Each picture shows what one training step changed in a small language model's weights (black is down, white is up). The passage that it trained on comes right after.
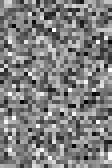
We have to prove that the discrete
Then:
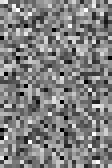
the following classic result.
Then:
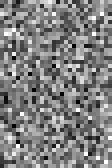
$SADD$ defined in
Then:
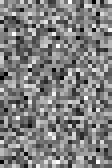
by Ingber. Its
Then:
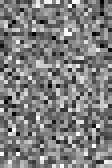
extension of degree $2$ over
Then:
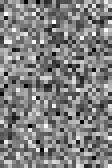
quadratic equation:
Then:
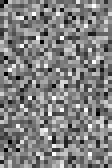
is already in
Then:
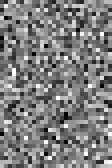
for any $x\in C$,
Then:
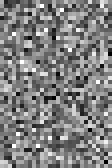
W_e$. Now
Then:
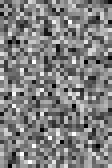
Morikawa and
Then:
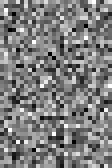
Siegel's theorem
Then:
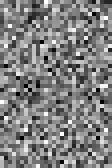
or even different kernels for
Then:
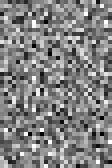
fields $F_p$, with
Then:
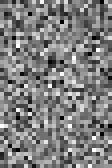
compact operator and it can be shown that
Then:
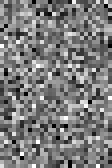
have \begin{equation}
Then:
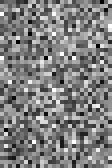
only possible in seven dimensional
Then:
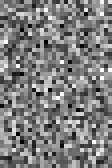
$C'$ be two chordless
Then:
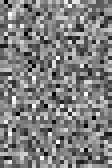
data points, where $U$ is
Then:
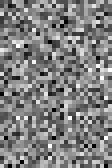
components are of the basic
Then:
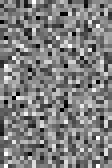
measurements, followed by
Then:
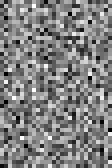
reason is that now
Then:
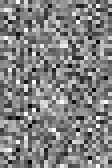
2}\leq t\leq
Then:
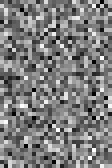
The {\bf Conjecture of
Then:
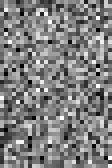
is naturally set to be
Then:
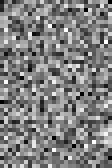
by 2 and summing with the
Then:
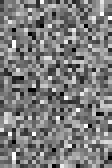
which $U$ and $V$
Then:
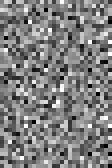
plane instead of
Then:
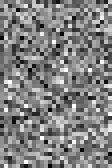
less than some specified
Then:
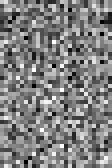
a novel well-balanced
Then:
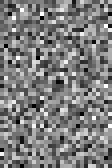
(x). \end{eqnarray*}
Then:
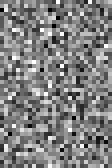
well as the orthogonality
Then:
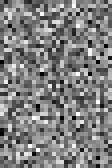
penetration method for more
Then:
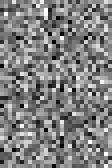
the structure of the Stokes
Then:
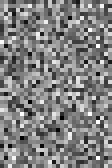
a general index set is the
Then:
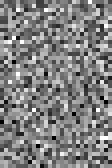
moments of the exit
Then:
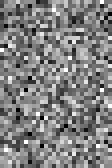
= \|\tilde u-\tilde
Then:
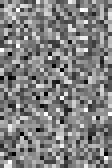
hypersurfaces in toric
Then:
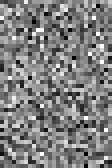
$\gamma(t) \le
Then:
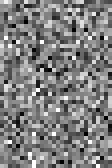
Then \begin{eqnarray*}
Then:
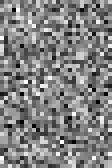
with Galois group
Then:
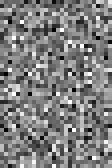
freeness, can be
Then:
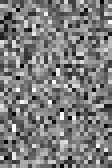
underlying graph of $Q$
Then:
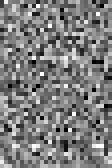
and let $m_T$ be
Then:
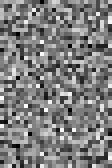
$\vert \im z \vert
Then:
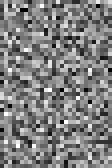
than existing techniques
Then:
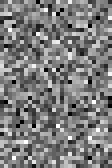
only. So we obtain a
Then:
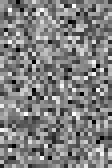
is subject to the {\em
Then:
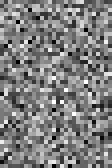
map. Then the following are
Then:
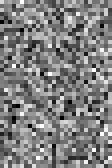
over double cosets:
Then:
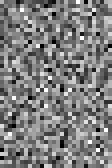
these representations in both simple and
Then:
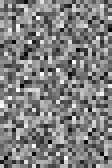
conductances of the corresponding
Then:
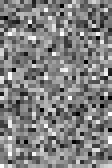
be attributed to the author
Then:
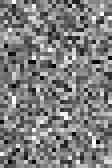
that $r, s$ are
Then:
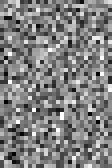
task in this section is to prove
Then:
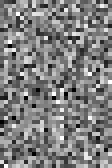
we review the
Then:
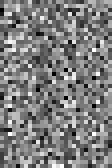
this paper, we take
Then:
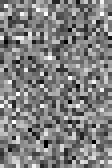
\N}$ a subsequence
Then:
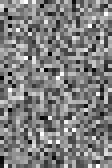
multiplicities. These
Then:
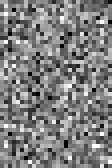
\item the $l$-th sum
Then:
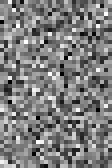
\text{if } X_j
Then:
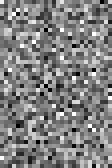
decade earlier,
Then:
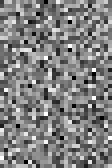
convex rendezvous problem
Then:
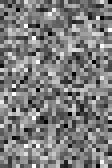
\right) d\mu
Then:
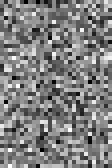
quadratic loss, consider
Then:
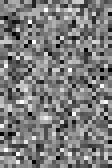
be an \emph{independent
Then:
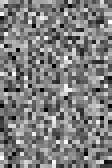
for fixed $k\ge2$
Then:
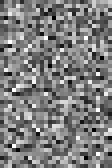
problem, we can apply the
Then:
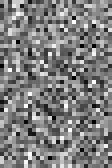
our later arguments.
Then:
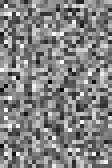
author was partially
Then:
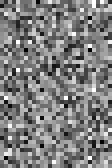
Our first result is:
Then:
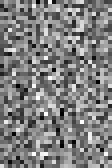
linear space together with a given
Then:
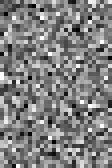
F^\times$ ensures that
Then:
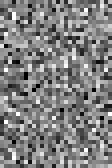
for some integer $m>1$
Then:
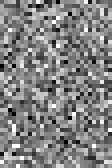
assuming that $Z$
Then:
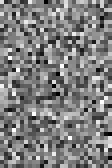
and let $\bar F_1$
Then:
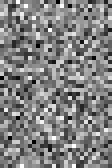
into two equal parts as well,
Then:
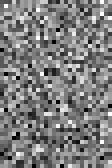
function ${\cal I}$ for
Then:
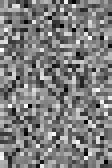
$k^G$. Then left
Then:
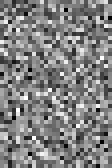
identities hold:
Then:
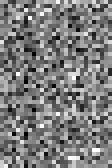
If the universal covering space
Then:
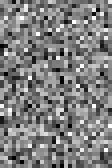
below the subdiagonal.
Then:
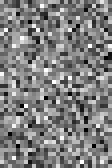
y}$. \item[Case
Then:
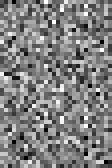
induced $W$-action on
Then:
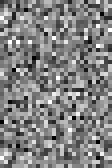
4b shows results for the
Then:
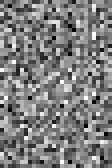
$J$. Consider $g:
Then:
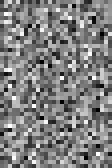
generality, we may assume that
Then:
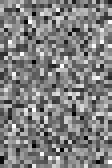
with $\HH_0$ is
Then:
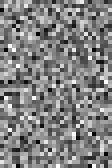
the explicit formulae
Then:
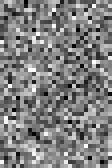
\right] +4c
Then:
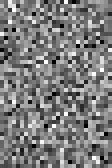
$y^J$ commuting
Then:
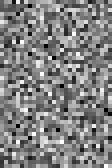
an open neighbourhood of
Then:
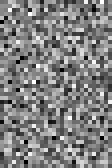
form with the first state as
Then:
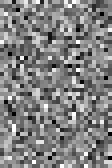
note that $E$ satisfies condition
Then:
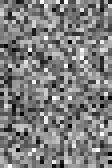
be any vector norm of
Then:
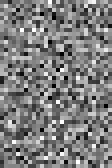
For other purposes,
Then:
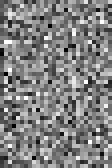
duality appears in
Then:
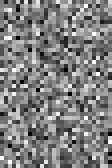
\Big) \nonumber \\ &\leq
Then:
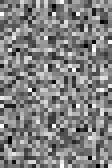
the proposition follows from the fact that
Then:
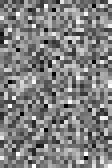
initial observation, since the measure
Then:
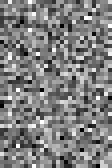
one then we will color it
